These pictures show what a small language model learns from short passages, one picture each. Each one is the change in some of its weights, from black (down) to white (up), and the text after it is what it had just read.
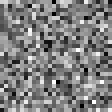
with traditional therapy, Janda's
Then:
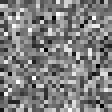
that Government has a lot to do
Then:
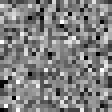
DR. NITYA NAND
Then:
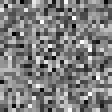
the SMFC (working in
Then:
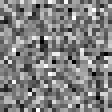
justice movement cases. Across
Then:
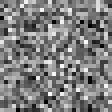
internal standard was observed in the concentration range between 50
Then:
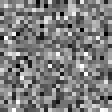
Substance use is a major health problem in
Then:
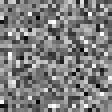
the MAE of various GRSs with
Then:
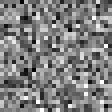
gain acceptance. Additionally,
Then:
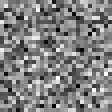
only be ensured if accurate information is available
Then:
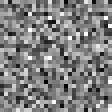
on theoretical learning and lack technical teachings.
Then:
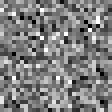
through hydropower energy. The greatest
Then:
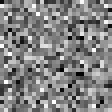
were studied in this section: Diagram
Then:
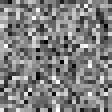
barrier, limiting the active sites accessible
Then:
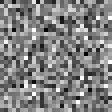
case scenarios. The reading and analysis stages
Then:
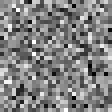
and Masters in Computer Science and
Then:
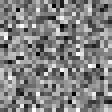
SMA-based actuators to the present
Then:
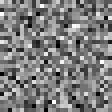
^{Sc} from CD and
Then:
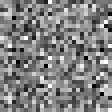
be given to availability, affordability and
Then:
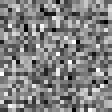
of population. Hence it is descriptive
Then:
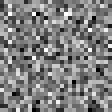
controlled parameters in real time mode. The same
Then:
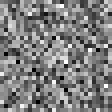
management strategy, all potential threats and damage
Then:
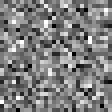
enteric intussusception
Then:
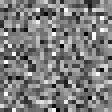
insights into participants' experiences and
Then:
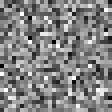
function tags as shown in table 6.
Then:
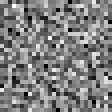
research support from Varian Medical
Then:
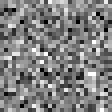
increases detection accuracy. Bidirectional
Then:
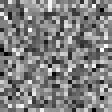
but the extinctions were usually small.
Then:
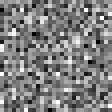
technological pedagogical knowledge. -
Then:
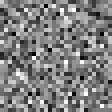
join vocational training. Their
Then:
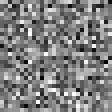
or conversely "CCUS is nothing
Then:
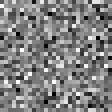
to Western population, have smoking and
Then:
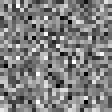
Chun-Fu et al.
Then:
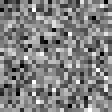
have somewhat different design although the aims
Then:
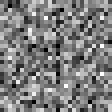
this document and does not commit to funding any
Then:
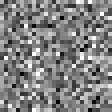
design was adopted in this study.
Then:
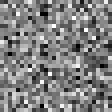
same nature as (4). It was better than
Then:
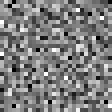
show the importance of merging in the domain
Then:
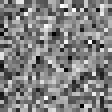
controlled diabetes, or
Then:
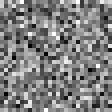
hospital stay (50%), and
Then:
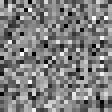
biomolecules application (especially
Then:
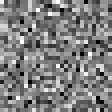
orientation by femtosecond laser
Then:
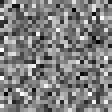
advance in the comprehensive management of blocking
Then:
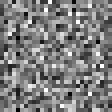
Facilitate Bonding Between a
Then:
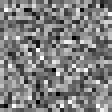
as theft, burglary,
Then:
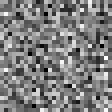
negatively impacts SME profitability and operational
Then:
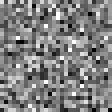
one is the development of subsidence.
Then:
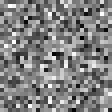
ABSTRACT Published
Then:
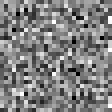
schema, and is part of the dataset
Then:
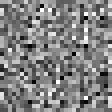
The article also assesses the current state of
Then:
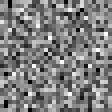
acid ,3-octyl-,
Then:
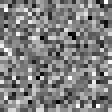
Change Winter milling wheat
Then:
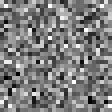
experience and/or social dynamics, of a
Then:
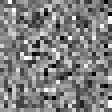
liter per 100 km, while US unit
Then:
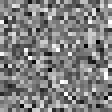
database. Different approaches for
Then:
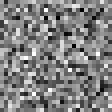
scarcity of criteria for evaluating successful
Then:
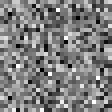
that introducing lifestyle effects on
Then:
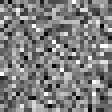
hot solution of the respective ligand
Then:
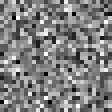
20 dB in both hemifields
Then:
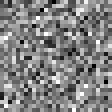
salts. 7. Almond Oil
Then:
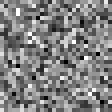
further standardisation between the various national inventories
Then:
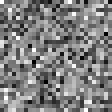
al.*, "Online Incremental
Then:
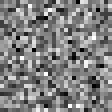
is real and if implemented wisely,
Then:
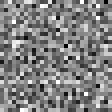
to 200 mm. Color Doppler often
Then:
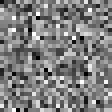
upstream WECs can be
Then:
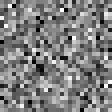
body shaming can be a cause to an
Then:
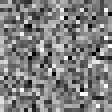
of 25.316 and Sig. value
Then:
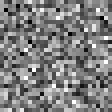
I). The enantiomeric
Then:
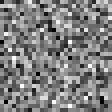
the protein level. In our study we have found
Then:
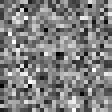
Turkish Super League:
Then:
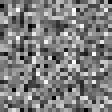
MIXING PROCEDURE
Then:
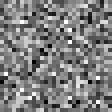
epistemological turn which is more than a
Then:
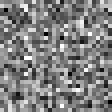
multiple versions, use most recent Publication
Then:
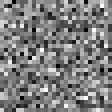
exceed the Paris Agreement's target
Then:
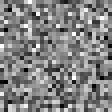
does not contain conflicting situations, it
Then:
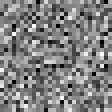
Diseases with epidemic occurrence
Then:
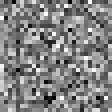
in the research study. The population of the study
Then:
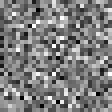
must be determined because a large Δ can increase
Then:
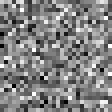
covered in the study (Figure 5).
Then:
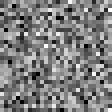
Gain a New Following.
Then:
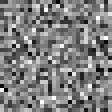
variables with certain distributions. We consider both
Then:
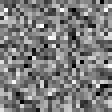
The variation of the point density at both extreme
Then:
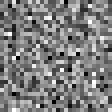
Joanne Robbins
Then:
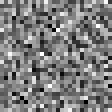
India by meeting the demands for
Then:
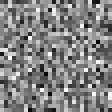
2016 treatment protocol. Conclusions. The
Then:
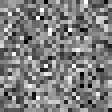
inference against the accused." See
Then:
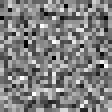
the K-means algorithm and it is designed
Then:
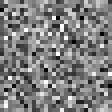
can be observed from figure 10 that the estimated
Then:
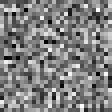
water gets polluted. In this
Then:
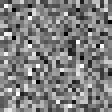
in periodontitis compared to healthy
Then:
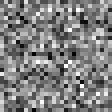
5.4.1. Decrease of
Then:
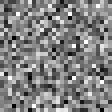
regression has been run considering Basic
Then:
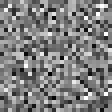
Network) structures such as the right rostral
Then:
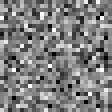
posteriorly. It is of common
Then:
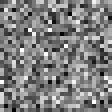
reality. Among Bantu people,
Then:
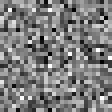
variability, notably the Pacific
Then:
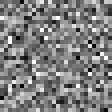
gave the idea of nanotechnology
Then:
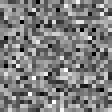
\quad (4)$$ where I is the
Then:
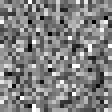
to investigate the effects of tranexamic
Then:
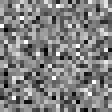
Final version integrating the comments of the
